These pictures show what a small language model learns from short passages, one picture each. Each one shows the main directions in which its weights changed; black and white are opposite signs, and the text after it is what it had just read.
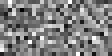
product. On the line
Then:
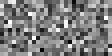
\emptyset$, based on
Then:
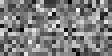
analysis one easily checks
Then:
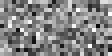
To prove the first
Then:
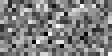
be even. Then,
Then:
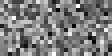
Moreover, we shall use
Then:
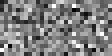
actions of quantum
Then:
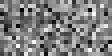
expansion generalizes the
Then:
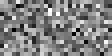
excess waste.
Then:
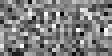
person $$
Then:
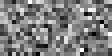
could be utilized
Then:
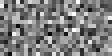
the chains possible,
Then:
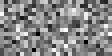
et ceux
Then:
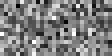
with the parallel
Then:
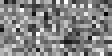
distinction between the
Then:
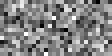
$S$ is one
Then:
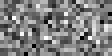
be interesting to try
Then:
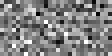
which also fits well
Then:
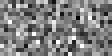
we would start with $$
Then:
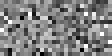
at 24 truept
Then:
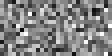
associative. The proof
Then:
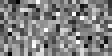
by parts, we get
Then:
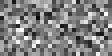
to large networks.
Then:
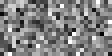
is of finite type.
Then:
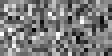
of this fibration
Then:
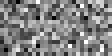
by the integers having
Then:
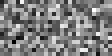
the number of elements in
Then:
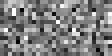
index subgroup of the
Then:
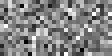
0 \leq r
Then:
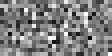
constructed above, the solution
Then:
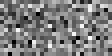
second layer
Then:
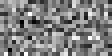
is smaller than
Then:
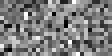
Z$. They close
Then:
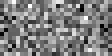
recall a fundamental fact
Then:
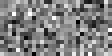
is arranged
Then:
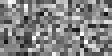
formulas rather than product
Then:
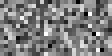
and sufficient conditions for
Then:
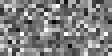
general linear group in dimension
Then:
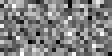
as is seen after
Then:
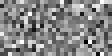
and $F_x
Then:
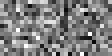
can be replaced by
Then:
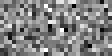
above shows that all but
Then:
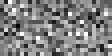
semigroup. When
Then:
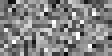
given real number.
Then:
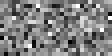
then his increased
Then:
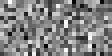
\geq 0$, the
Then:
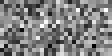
intersection of two caps
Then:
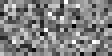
of an operator space.
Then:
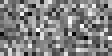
and being served in
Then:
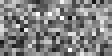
to assess the
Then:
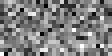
algebras as defined by
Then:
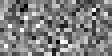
. } where, because
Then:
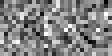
our results extend to
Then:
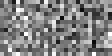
stochastic gradient method with a
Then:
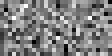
\\ Solution \\
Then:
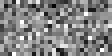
conservation law
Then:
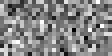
$f$ of natural
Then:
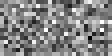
is truly an
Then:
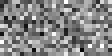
assume that there exits
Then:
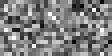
of $i$ for
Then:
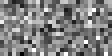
mean-free steady
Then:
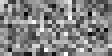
a proper scoring
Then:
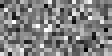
Koolen for
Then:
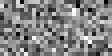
the the work started
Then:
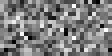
$w$ in terms
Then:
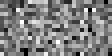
is again sampling
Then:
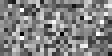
equations that we now
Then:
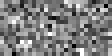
$B \in
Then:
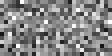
stochastic geometry and which
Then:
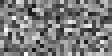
seems too
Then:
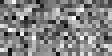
not impose any additional
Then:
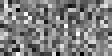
\foreach \I
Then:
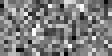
\proof[Proof of
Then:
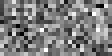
construction of this class.
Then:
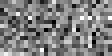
First define the moduli
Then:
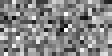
show that all elements in
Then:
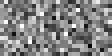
class, and for example
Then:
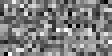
direct transitions from
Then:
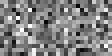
unitaries in
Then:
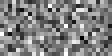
problem} Let \(
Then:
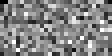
a maximal order or an
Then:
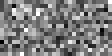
assumed. Therefore there
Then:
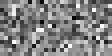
$\in E$ which
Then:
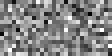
due to the faster
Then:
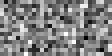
obvious question is how to
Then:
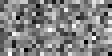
cusp form and
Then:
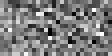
point of its distribution.
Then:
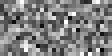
$t$. For any
